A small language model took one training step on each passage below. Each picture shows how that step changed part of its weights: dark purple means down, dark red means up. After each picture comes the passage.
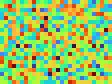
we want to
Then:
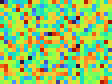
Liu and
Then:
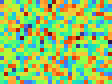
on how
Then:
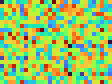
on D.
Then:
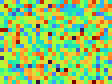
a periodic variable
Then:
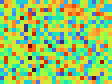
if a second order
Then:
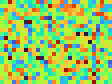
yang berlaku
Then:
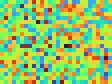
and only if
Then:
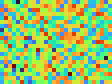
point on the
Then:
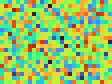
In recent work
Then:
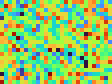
the embedded
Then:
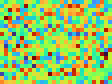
dense image;
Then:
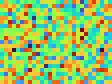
easy to
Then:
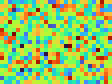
del hip
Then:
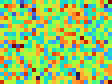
is the introduction
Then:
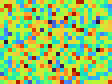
costs to
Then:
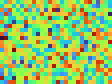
for $G$
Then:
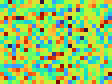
f \in
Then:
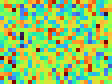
A$ and let
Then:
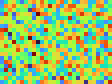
holds in the above
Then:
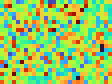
have $\cf
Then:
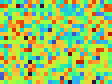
TC tanto
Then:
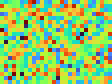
нею на
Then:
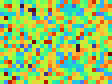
this is the
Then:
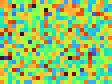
til esa
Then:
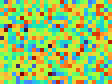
for path graph
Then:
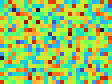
\dim M
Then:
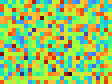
без їх
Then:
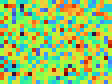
and interactive
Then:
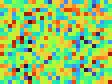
при этом
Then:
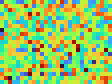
are totally
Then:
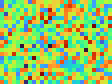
closed subset of
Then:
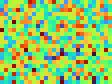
The tangent
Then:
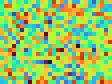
in short)
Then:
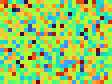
y contratación
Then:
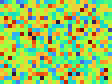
our list is
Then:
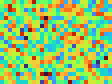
we define two
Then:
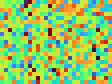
0$ such that
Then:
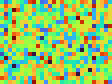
Information zu den
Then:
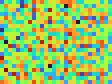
is of infinite
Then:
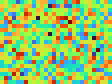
forma de expor
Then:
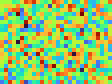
So, for every
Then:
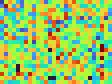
of $\bar
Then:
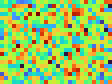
construídas em
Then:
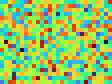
be true that if
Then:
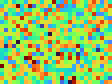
Bu asarda
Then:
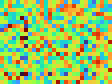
for any finite
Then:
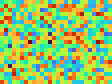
surjective in
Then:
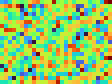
M., and
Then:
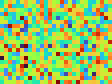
for any symmetric choice
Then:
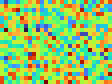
Schule ist
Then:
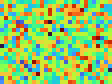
to have more than
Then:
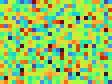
property. If
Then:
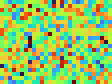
cu profil
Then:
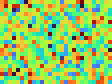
y cuarto
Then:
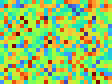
the second condition
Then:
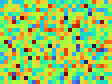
initial datum
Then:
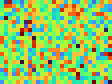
spaces is a
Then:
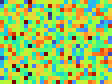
& Co
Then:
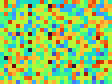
año de
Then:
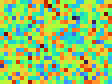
the refined
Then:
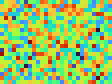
as educational
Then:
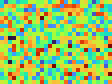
energy production.
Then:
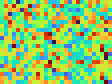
cae de
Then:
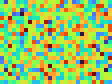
be group of
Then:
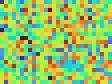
of modern
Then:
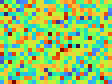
of infants under
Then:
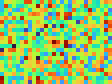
all} \quad
